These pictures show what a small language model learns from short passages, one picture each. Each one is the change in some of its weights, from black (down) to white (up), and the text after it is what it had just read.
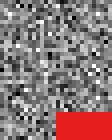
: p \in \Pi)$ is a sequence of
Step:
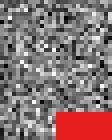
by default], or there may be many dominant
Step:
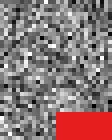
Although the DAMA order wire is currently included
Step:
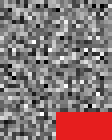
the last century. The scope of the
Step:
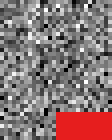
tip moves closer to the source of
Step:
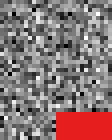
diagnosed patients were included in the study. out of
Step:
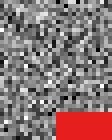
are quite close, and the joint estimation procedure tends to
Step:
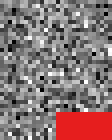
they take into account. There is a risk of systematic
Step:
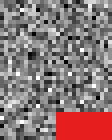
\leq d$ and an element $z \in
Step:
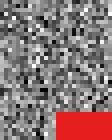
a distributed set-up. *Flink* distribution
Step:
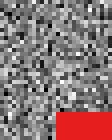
derivation for the Pontryagin product one has
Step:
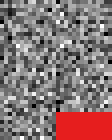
triangular maps}, i.e., maps where the
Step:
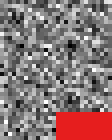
20% of signal | 2 µs (
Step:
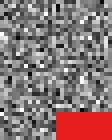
terms of the DoFs of the solution, we
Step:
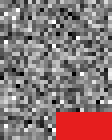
expulsion directly within the GDL structure
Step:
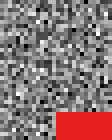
S4. \label{PSFSUB}
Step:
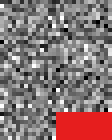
Related works There have been many works on
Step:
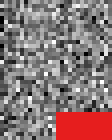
or natural deposition via buried dung.
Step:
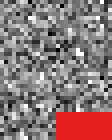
Systems} \author{Peipeng Wang,
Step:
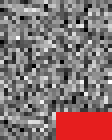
be attributed to the limitations of the test collection based
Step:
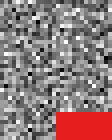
PROTEÇÃO DA
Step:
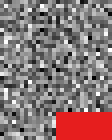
any compact connected group admitting an expansive
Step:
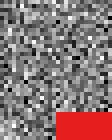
and spatial information. However, HSI poses major
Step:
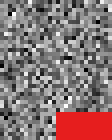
locality function $N : B\times B
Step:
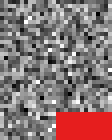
of non-Lipschitz functions} {A
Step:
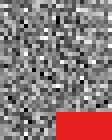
or witnessing likes, then
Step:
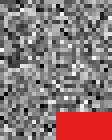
\rightarrow E$ is the infinitesimal generator of
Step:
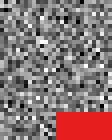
at a density of 3 plants/m² after
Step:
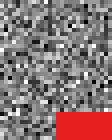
model} As usual we should investigate the consistency of
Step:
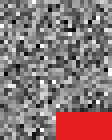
context of heavy drinking and/or
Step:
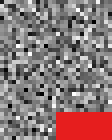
dysfunction (21% v 28% at 2
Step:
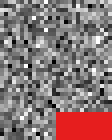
and what could be done by universities,
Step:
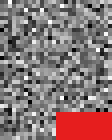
size, nature, and environmental impact. Regardless
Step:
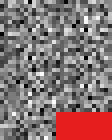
on Data of the International Science Council - International
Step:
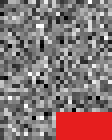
values of $\alpha^{AD}$ obtained for different
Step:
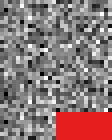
$J$ and $J^{+}$ from the
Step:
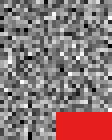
a straightforward, minimally invasive method that can
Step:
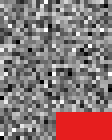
This adoption is often restricted by the availability and
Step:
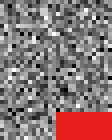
:= \int_{\Sigma \times \Sigma \times
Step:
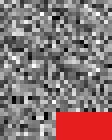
receive) that have been defined for the annotation of
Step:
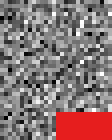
out of phase vibrations and hammering
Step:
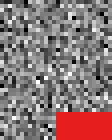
many unavoidable accident scenarios with binary
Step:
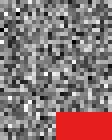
Hilbert space bundles of non-Hermitian
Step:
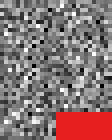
specific neural correlate of consciousness has been
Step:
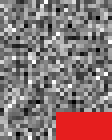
This solution defines a metric $ds^2 =
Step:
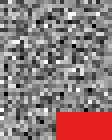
Autonomous navigation Image and
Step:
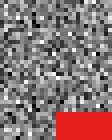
in every third or fourth bass note on
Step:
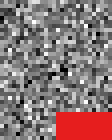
reversal of the Berry-curvature pattern between
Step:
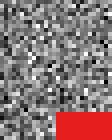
Bayesian, rigorous credibility intervals
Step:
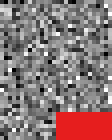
Hardware architecture of the «Torque
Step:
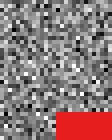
The model is drawn as an orange curve,
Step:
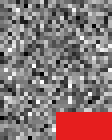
integrate the term $F$ in time, if
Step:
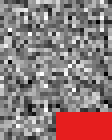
Sfax, Tunisia). They are
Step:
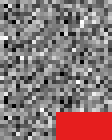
of students showed that the problem based learning based
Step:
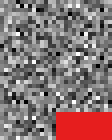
Theorem \ref{Th1.3} and the
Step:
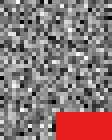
our study total 100 patients were enrolled mean age
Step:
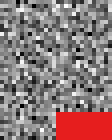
NSFC and MOST grant
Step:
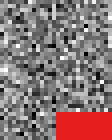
city in the North Kordofan
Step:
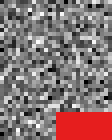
wood and inhibits bacterial or microbial
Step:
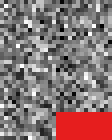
brought serious harmful impacts on
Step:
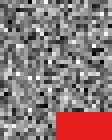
$k \in \NN$ and let $\omega
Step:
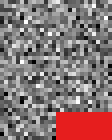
of recovering lower-order coefficients and the
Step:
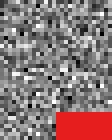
$S_{i}$ being the set of measurement outcomes
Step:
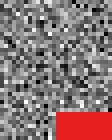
acknowledged. \LastPageEnding
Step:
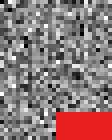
pinaceae is known as egg- cone
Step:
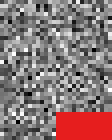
(0.023) Number of observations
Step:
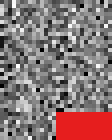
this situation too: uniqueness, positivity, the
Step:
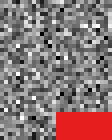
myocardiocytes of control and
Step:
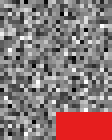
of a malicious activity pattern has a low
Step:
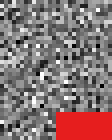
dimension^{2,3}. A popular scheme of this
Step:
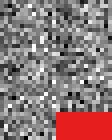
grow eventually breaking plies into pieces.
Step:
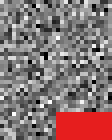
$\delta Z_{\lambda}^{2PPR}
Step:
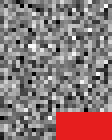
\author{Anderson de Lima
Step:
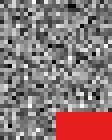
2007, Mioveni (Arges),
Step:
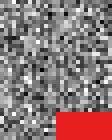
over eigenstates of ${\hat
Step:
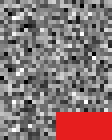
the next section. In the proceeding calculations we will
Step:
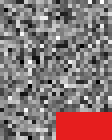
parameters $x_3$ and we get the following
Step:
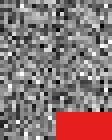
and by local as well as non-local operators.
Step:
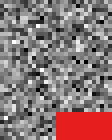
B(r) \bf \sigma \rm
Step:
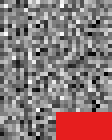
acids, and other antioxidant compounds
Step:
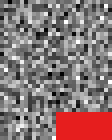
on the $Zqq$ vertex corrections even in simple
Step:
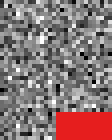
what we are observing in the experiment is a
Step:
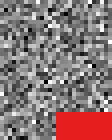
galaxy formation and evolution \citep{Roberts,
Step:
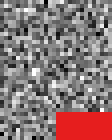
a disordered (`quenched') set
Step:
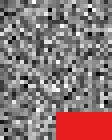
chosen pixel configuration vector ${\bf s}$ and the
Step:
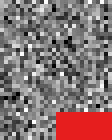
blackbody radiation). Once the rates of emission of
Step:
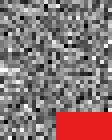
be extended to the Kondo lattice with use of
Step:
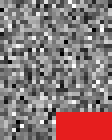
The resulting drawdown distributions are shown in Fig.
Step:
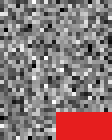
reviewed papers in international scientific journals
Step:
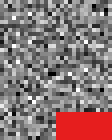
$\MA$ and $\mathbb{B}$, we denote
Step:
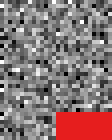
(6) — Drug interrupted
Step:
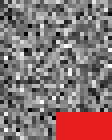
below and near the blockade and use the Poisson limit
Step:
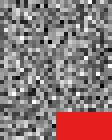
the convergence of the PGD enrichment is
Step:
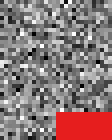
as per Table 1 and 2. The gray and
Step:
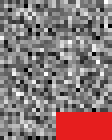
the ENS and GNS. Similar to case
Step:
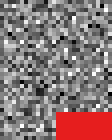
of $M$ centered at $o$
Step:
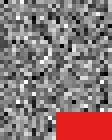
Methicillin Resistant *S.
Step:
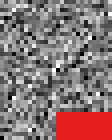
As to the function \eqref{1.11},
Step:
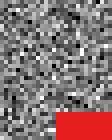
available resources can help reduce the burden of
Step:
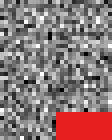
WIMPs with high velocities in the
